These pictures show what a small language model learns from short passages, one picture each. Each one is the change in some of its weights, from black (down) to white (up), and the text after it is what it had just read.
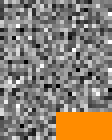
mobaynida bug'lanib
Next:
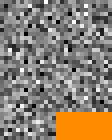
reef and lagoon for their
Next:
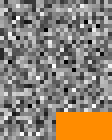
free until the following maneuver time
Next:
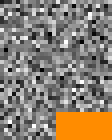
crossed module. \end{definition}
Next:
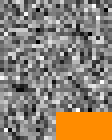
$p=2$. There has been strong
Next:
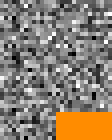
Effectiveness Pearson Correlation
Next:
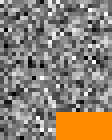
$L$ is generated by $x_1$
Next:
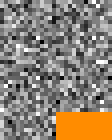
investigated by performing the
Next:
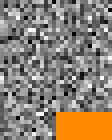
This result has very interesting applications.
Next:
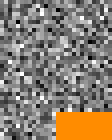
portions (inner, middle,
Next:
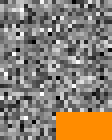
The role of gender essentialism in
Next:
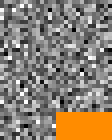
converges in $\Ratbar_d$ to
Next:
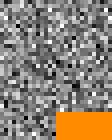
of ethical approval The present research work does
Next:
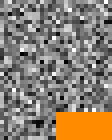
on filtration quotients the map is
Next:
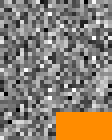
of Cambridge September
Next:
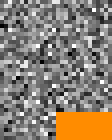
of the parameters of the CFT, so we obtain
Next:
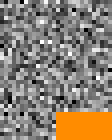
not satisfy {\bf A3w}, neither
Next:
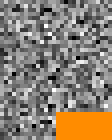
distractive, and made the reading
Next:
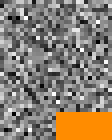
of steep strain gradients on
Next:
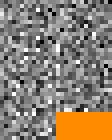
challenges of graphing in the
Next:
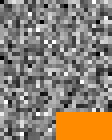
an expert operator. The resulting system will allow the
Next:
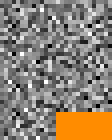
the solvent system, for example, increasing the
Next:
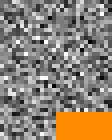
to a uniform voxel spacing of 1
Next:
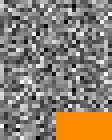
al. (2001). The results were analyzed
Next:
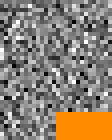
and Socioeconomic Status
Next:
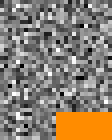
significant difference in the attitude
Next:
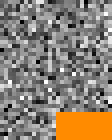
the cluster of the ensemble.
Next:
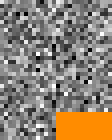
$m=-2$ is obtained then by analytic
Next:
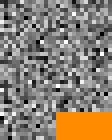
finance development projects with inadequate
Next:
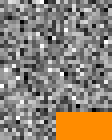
he told anyone. There are cases when the
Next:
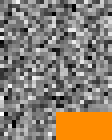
\Cref{thmGenEl} below
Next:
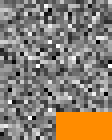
and 114 remoteness of the
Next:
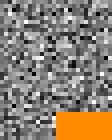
bending and breathing modes.
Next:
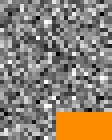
of the results obtained from this research, low
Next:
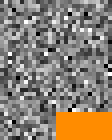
the best result of the convolutional neural
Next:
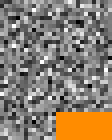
regulations for a four-year
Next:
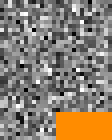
do informatsii, uchast
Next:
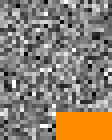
object descriptions created at Abstraction
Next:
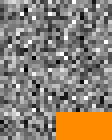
day backs the claim that Earth
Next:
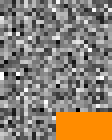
of linear finite difference equations, similarly as solutions
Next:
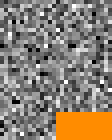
the full list of profiles,
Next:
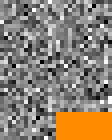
this article is to determine
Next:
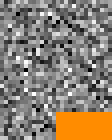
adjoint operator on $\mathcal H$ satisfying the
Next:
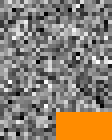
the total progeny $Z$ of the
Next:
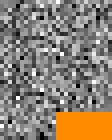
simulation network based on observed traffic
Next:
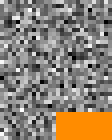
*super Liouville number.*
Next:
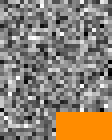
health care for all migrant
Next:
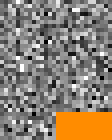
minimal normal subgroups of $X$. It
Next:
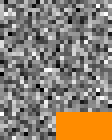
2a–2o (fifteen mass
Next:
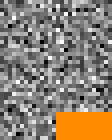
while maintaining the input image's
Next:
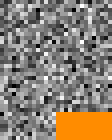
sharp trailing edge. This
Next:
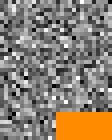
τ between aluminum sheets
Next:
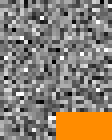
projection. {\em Hyperbolic
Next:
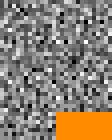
to Mario Infelise for
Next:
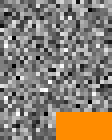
allowed by the nature of singularities.
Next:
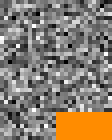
reconstruction and rebuilding of the
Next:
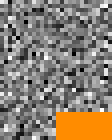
only in tension, the most critical
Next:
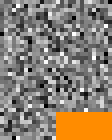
and enjoy the benefits of higher
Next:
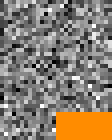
consider thread extraction compatible
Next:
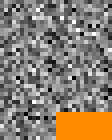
only POINTING
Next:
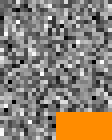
[37] stated that GPS as the
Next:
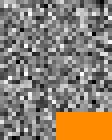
ourselves to the case when the
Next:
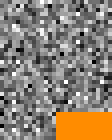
the exact mechanism by which this coating
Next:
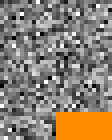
simulate this model, software was
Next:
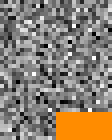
and sets (within the max time of the
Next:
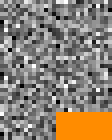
- Batra, Shakthi.
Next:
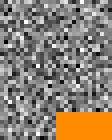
of - Train-the-Trainer
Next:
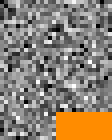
dealt with using computer programs
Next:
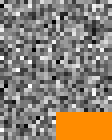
$F_{I}(R)\neq \emptyset
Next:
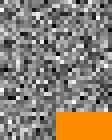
difficulty for many numerical methods.
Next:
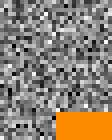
DA reactions of annelated
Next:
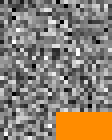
upper limb – 4 left upper
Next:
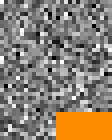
\cup S_y(k) \subset
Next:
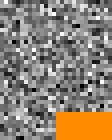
each $j$ the coefficient $V_j$
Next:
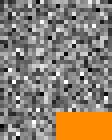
tooth or restoration remain in close
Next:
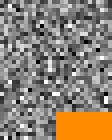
the quality of iris pattern in the
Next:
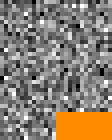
system \eqref{sysintro'} by
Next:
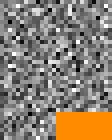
has arisen in elastic
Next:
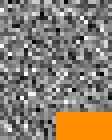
to identify the social reliability level of the
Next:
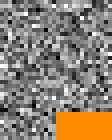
such a fibration $\pi_Q$ a
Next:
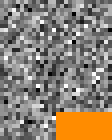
four major groups of planning resistance
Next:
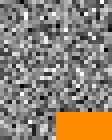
decreases monotonously down to
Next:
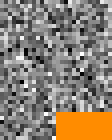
have $\rho(\omega, \rho_{f}
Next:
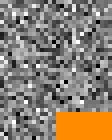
that a finite axiomatization is
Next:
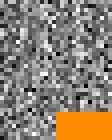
\nonumber +G_\D(X_k,
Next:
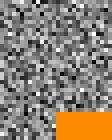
on the flashers which disabled them from
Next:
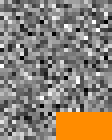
in about 47% of the patients.
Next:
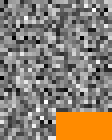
void content) by using a
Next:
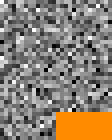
that the power required is less than that
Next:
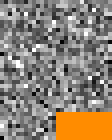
coker} \def\Hom{\mathrm
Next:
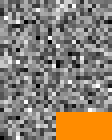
there exists a unique mild solution, i.e.
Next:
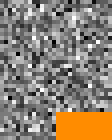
We finish this subsection by results without
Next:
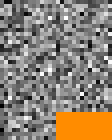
$. \end{enumerate} \item For a
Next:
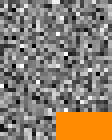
and future. Therefore, a true
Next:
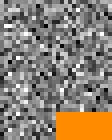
\!:\! A_1 \longrightarrow
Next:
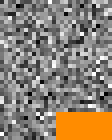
A common starting point is to use
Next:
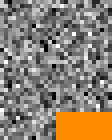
previous study of this paper to the case
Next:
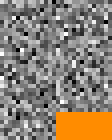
investigation of this case is presented in
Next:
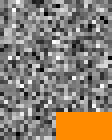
associated with Functions $h_{ii}(U)$
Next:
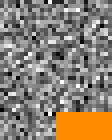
brace, is a bracing member
